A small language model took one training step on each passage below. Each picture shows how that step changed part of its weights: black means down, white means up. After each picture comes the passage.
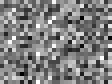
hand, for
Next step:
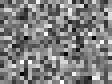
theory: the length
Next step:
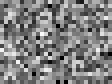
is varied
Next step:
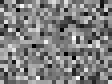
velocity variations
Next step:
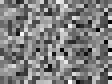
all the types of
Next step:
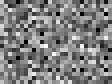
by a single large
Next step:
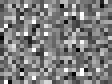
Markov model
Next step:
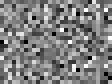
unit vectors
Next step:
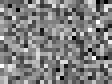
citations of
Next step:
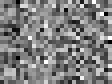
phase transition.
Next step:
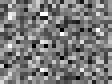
systematic alignment is
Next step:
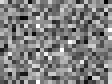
of the Higgs field
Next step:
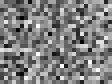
for various values of
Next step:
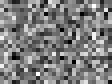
spectral overlap
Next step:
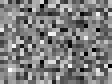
memory within its address
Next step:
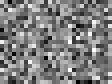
both the initial mass
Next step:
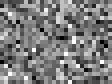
particles will fold
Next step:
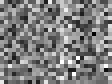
the above action.
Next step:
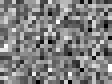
a homogeneous
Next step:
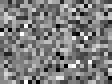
to high energies at
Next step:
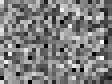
apply without additional
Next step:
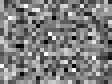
state centered
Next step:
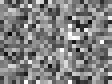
the lattice. These
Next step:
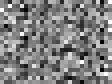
experimentally since the
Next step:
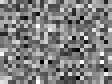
result of a fit
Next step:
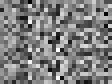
interest for the
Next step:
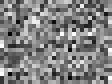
Higgs boson.
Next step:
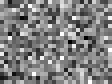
the last Section.
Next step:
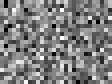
We note that the
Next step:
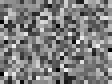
is dominated by
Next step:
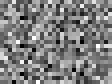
value of the complete
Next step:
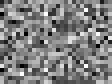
discussing needs
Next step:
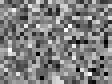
the sound
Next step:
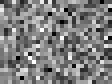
that Codex
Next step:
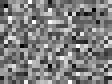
the E value shows
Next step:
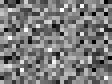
attempt by
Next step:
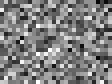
spatial diversity of
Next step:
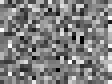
the most discussed
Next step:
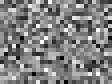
the variational
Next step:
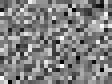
with white
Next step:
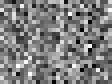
sectors with a
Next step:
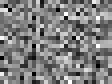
response time must have
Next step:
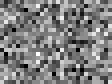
then had to be
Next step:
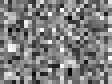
and dashed curves are
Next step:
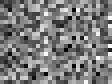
although we also
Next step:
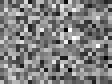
network before the system
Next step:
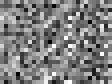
Finally, to
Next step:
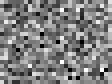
shown in Fig.
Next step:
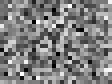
is already well developed
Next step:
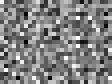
a strongly magnetic
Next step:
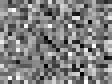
the gate
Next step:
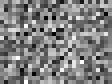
pulses in
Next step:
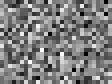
by the size of
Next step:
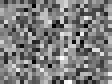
Thus, from the
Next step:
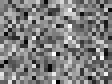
gravitational potential,
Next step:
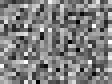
be identified with high
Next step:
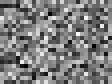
paper, we
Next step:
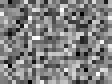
between the two time
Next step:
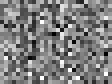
is to use the
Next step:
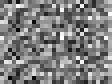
shared either.
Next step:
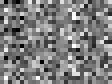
picture. The
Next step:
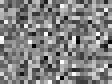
in the computational unit
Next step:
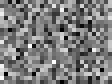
only differences between
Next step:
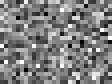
to each other and
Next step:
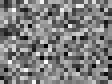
that we label
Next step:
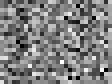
relation in Fig.
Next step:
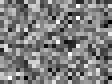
a tiny
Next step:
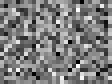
has detected a source
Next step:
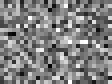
At the waveform
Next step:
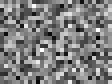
QB is
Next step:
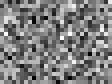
involved are
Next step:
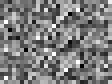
above analogy can
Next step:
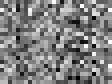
orders compared to
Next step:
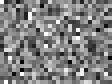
a constant MSD
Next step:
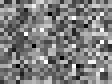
this study: -
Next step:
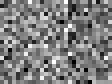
How these
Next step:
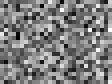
occurrence of
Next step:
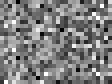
variability in this
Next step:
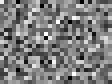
a statistical weight given
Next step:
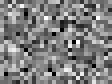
threshold to this
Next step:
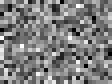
limit of weak interactions
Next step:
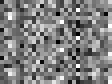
radio continuum emission compared
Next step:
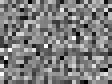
of resolution parameter values
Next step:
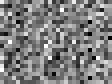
depicted in
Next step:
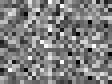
an ideal population
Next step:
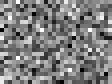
gives solely
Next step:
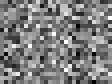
the vertical energy
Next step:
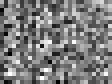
index for application is
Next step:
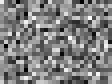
a larger variance Gaussian
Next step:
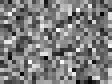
Although the initial
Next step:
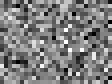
to bridge the
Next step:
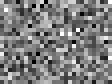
per map. As
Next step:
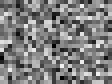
segment in images
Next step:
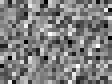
an additional user
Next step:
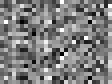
% Thus, in
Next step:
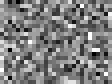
quantities localized at
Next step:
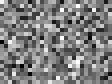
framework of classical
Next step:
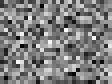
light fields of
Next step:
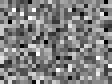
for pulling
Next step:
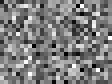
mass measurements with
